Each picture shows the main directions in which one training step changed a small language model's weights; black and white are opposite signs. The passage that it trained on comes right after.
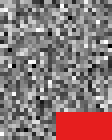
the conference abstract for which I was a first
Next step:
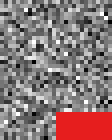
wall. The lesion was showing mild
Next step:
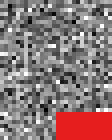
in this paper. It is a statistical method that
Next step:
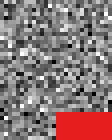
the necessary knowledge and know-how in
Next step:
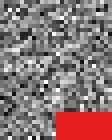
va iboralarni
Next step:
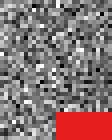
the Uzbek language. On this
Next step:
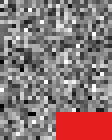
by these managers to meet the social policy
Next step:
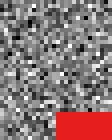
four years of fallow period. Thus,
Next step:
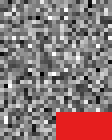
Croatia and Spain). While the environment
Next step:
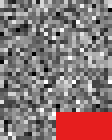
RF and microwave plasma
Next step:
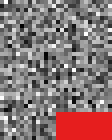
stations), or just stay warm)
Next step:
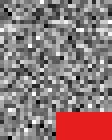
Tentang Penetapan Kawasan
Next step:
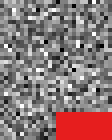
He holds an MPhil in International
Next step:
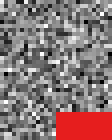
to the control group ($1,70 \pm
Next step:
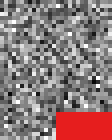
is due to the fact that various programs and
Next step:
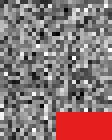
in Kenya? 3. To what extent
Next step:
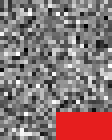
glucose at the same concentrations also
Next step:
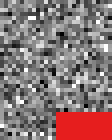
detect the anomalies in the network.
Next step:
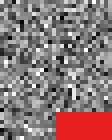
Two sets of 4x4 RGB
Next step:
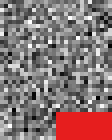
reading of the MIC is done
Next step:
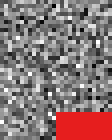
sugarcane borer through surveys
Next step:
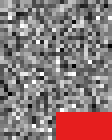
the use of artificial intelligence in
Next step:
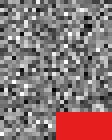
approach for employees to pay back their
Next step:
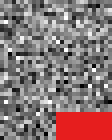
the absorption of glucose.
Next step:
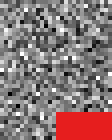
the Recent Heat Factsheets to
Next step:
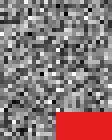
as the three factors. The two levels of the factor
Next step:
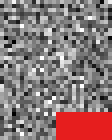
IoT-based system that measures the soil's
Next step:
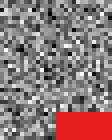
behavioural control moderating the mediation
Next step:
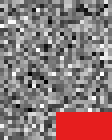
– original draft, Funding
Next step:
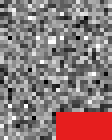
establish the statistical model, and then design the
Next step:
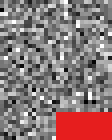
has the minimum necessary number of
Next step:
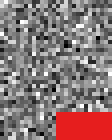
the composite resin toughness, or to
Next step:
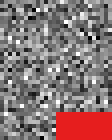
screen The cinema Born with a
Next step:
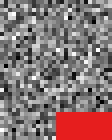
38-45 meters that covered
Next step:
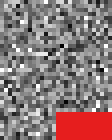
\sum_{1 \leq j \leq d}
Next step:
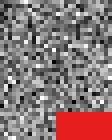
shapefiles provided at
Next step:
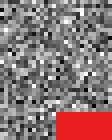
schools and at University. Because the first year
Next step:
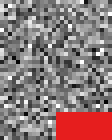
three replicates in a randomized complete
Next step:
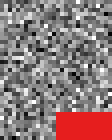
irradiation of experimental fuel
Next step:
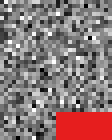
Liouville*, Cambridge
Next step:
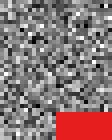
the COVID-19 vaccine. Table
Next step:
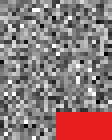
Patient with laryngeal and
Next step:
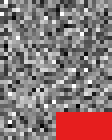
differences in self-esteem and
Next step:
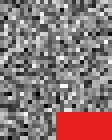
of motion sickness and vertigo.
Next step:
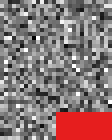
The institution pro bone, free
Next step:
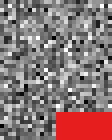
of their vaccines. Until a
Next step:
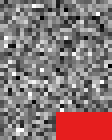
various amounts of L-ascorbic
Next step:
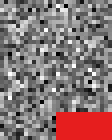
by (what he will call)
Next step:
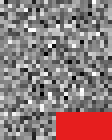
from seaweeds. Therefore, it can be
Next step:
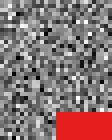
the failure behavior of cold-formed
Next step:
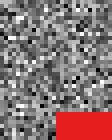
of H_s as ambient water concentration
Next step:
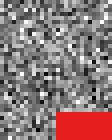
industrial and economic structures of the people
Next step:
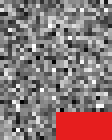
element programs : A. A
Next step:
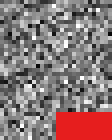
the costs incurred by road users
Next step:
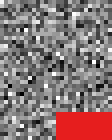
the extent of degree of polish on
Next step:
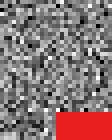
found based on a survey, which
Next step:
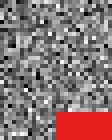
wall-thickness variation, other problems
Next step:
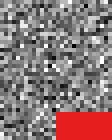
the phases of the 2.4 mm open
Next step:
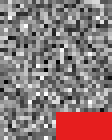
the data collected, the results did not point to
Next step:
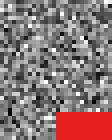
initial model (Liu et al.
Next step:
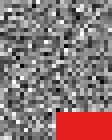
Correlations of primary variables for total
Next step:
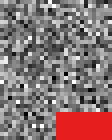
in the regions of resting on the running
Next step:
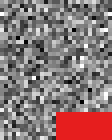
of back-trajectories. Results show
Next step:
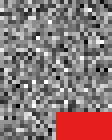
feed, about 18% to food and only about
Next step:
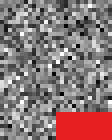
the evidence will be uploaded to its
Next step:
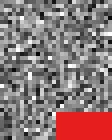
idea that the memory of war is
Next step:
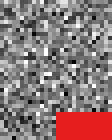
the poets have taken a critical approach
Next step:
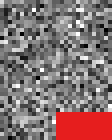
depends on the careful speculation of an
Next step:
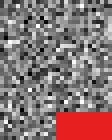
on a 2 MN Instron tensile test
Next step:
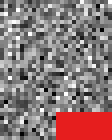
is an excellent agreement between
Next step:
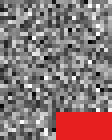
whether more waveforms might be
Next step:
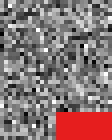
according to the clinical condition of the
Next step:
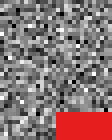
negative. Subject ID baseline 1
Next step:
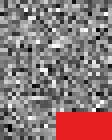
generally recommended as the first-line
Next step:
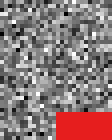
are more likely to seek opportunities
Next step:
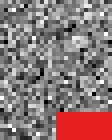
n|\Delta p_n| =
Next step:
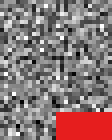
iron oxide nanoparticles
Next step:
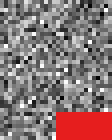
epidemics, the movements from one
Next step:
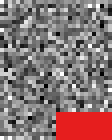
was accomplished because the research available at the time
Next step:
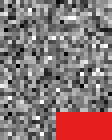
of theories about the pathophysiology of
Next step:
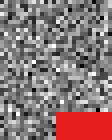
on an employee's health may lead to situations
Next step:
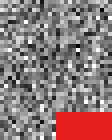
English, Mandarin,
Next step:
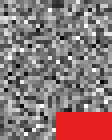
study has a clear knowledge about the consumer's
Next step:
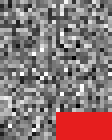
significant areas of natural vegetation
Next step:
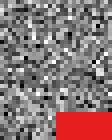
consequences. External Regulation
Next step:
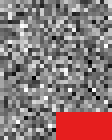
the title and the technique, the theme
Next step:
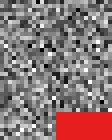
Methodology, conceptualization,
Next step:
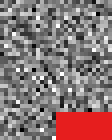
engineering calculations, and manage the operation
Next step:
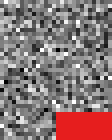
relationship between willingness to take on more responsibility
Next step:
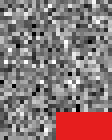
many works [11, 12]. Simulation
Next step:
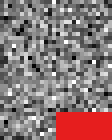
groups at the ends of their molecular structure.
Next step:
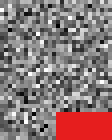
hence, there may not be enough
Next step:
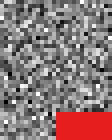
cost \$740 annually and
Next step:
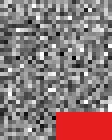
interactions between coral growth and water
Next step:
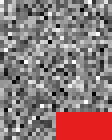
or tiles in various colors on the basic
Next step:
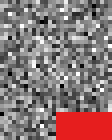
the science and engineering behind the
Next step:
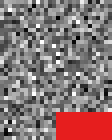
Germany. This strain is deleted for
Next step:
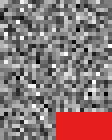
fungi. We have a drug which is
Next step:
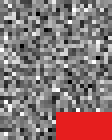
that *FLT3*-ITD
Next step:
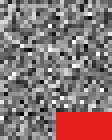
coaches to know if they possess good coaching
